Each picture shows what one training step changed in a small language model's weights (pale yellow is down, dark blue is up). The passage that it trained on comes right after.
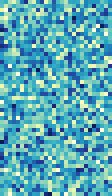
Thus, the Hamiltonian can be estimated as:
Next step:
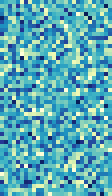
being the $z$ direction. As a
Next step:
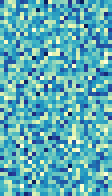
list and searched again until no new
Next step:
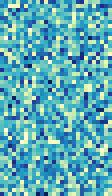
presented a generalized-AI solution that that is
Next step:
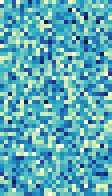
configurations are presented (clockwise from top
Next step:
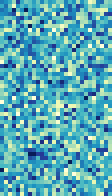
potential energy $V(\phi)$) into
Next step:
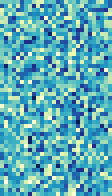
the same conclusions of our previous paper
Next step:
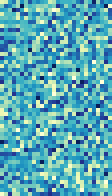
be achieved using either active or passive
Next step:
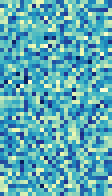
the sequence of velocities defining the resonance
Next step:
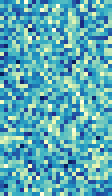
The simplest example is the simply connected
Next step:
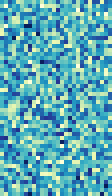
single hole doped into a Heisenberg
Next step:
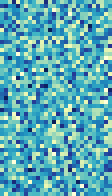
u \in {\cal U}, \forall
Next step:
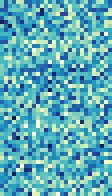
of nonequilibrium currents in terms of the fluctuation
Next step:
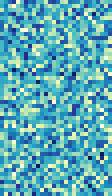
definition \ref{pdToda}
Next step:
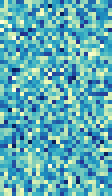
of its potential surface, with frequency \ba
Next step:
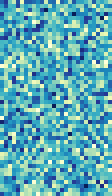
γ-irradiation on PL
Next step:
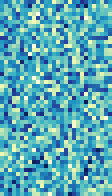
AI: A New Framework and A
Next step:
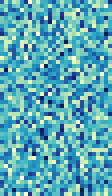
single-session crisis
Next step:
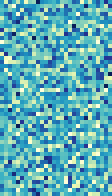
\equiv_F A \cap B$.
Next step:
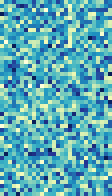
\citenamefont {Kafri}, \citenamefont
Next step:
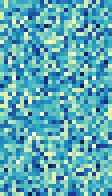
exponents, which are not exactly constant in
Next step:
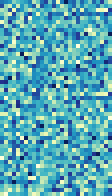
energy density, $p$ is pressure and
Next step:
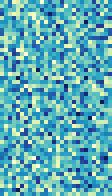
vertices are sources of diffraction. The choice
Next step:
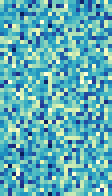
only among tasks mapped to same functional unit
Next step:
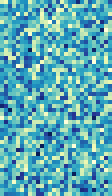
of traffic. To capture these inter-flow
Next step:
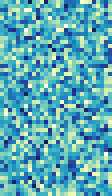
{\em The Astronomical Journal},
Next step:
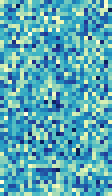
secure link to the cloud part and send
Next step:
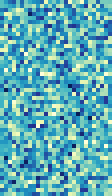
by leveraging the approximate phase search algorithm that
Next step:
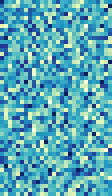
An interesting quantity for cosmology is the rate
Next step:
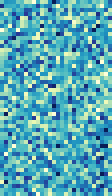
\\ SSL & High & More informed
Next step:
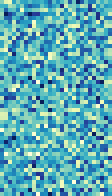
with respect to this direction. Thus,
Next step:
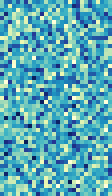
different collider environments: the
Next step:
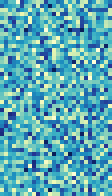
non-zero in single events. A
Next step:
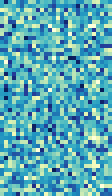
tensorial-polarized deuteron,
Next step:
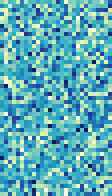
$$ for some unitary matrix $U$
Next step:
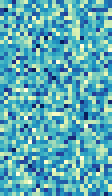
paper devises an optical readout strategy which
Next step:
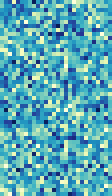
of Physics and Astronomy\\ The University of
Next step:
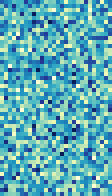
these solutions as power series, the first about
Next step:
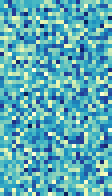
show more variability compared to electrons. The pre
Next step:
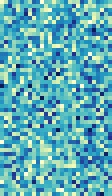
their values \textit{a priori}.
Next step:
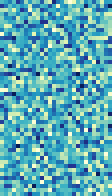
V2X and onboard data in
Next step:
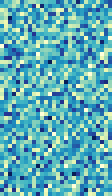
three standard blocks, to enhance
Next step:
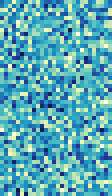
electronic properties.~\cite{Geim07,
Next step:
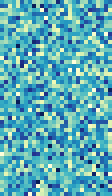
the D0-branes
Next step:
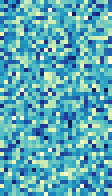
2 SYSTEM: [x1
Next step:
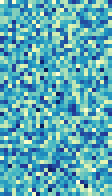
workloads. However, even with an
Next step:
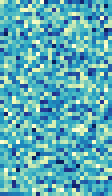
ratio $q$. It was injected into
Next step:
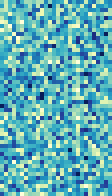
of Harold Edwin
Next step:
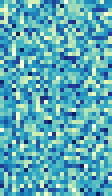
but its electronic structure remains similar to the
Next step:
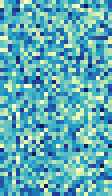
in both the $D^\ast
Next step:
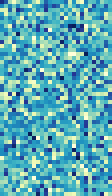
platform and discuss its original functionalities. We
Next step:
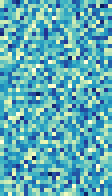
diagnosis of each WSI was
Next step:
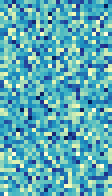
The nodal positions in state I and II
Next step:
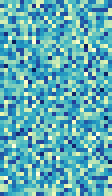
the indicator function that equals 1 if
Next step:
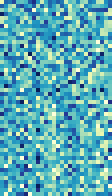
\pi^+ \rightarrow \pi^+
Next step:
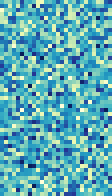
the unseen test data satisfies
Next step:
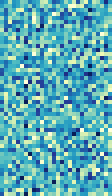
baseline three-minute resting-state
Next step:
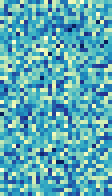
from engineering units to absolutely
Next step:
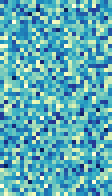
In other words, the network structure determines
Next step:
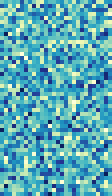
the NEO population that was missed
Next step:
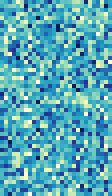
largest consistent bounds on the corresponding arrival
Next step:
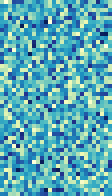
time slot, based on current positions of
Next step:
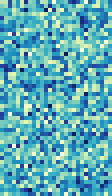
higher workloads. For example, in
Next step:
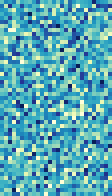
fairly insensitive to this correction,
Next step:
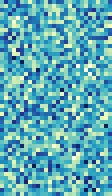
disorders by posing higher maximum transfer
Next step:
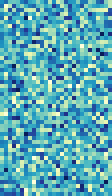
conductivity tensor under different orientations of the magnetic
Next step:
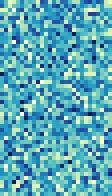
signals for $\sigma_{\Theta^+
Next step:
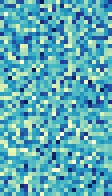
\\ \end{array} \right)
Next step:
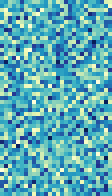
amplitude $\epsilon = 0.2$. The
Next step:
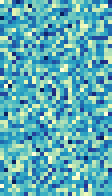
responsible for dramatic changes in ionization rates and
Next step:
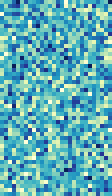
At N$^3$LO, there are
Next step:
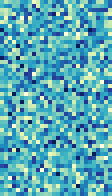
point $x^0$, there exists a
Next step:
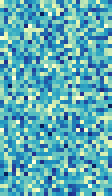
on classical solutions, while ensuring its gauge
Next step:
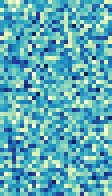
S. Lee, Phys. Rev.
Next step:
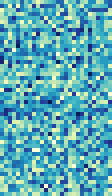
the literature, in the context of asymptotic de
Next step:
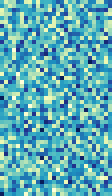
to translational invariance, the eigenvalues of
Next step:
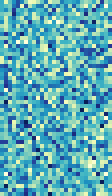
protocol. Observe that in protocol
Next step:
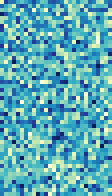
\newblock Cambridge University Press,
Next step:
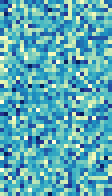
when $a_3$ is cut
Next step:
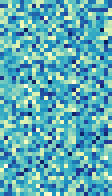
the selected sources. The data were analyzed in
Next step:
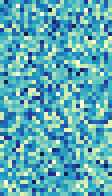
used to chart $M(k)$
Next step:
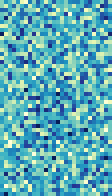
Horne inequality violation test
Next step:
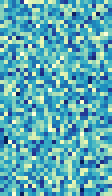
pressure. Furthermore, Hossain
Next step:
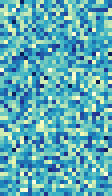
other fields which are made out of
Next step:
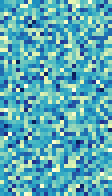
in which the line element takes the standard form
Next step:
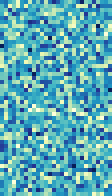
%, which is expected to be $\Delta
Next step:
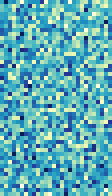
W bending tool is also shown.}
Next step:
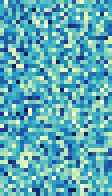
vertices and an equal-amplitude
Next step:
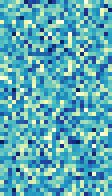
of interest. We therefore computed a correction to
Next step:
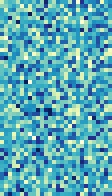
induce interactions between the two interfaces.
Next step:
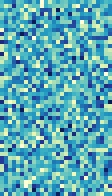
\chandra as a prior in
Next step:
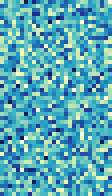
the Fermi level by 0.23 eV.
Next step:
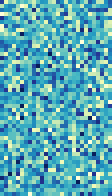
\noindent So in what follows, assume
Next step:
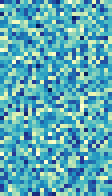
in a time-dependent electric field can be
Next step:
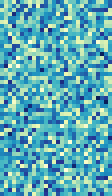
with warm dark matter heavy neutrinos, which
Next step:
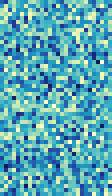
representations of the generalized deformed oscillator
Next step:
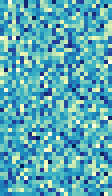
fact, we have the Zhao model and
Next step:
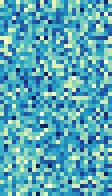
extract the tilting angle dependence of the critical
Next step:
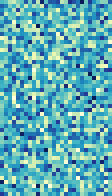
in space. The small decrease in jog
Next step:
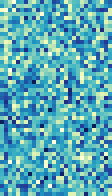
However, if the mean wind is small,
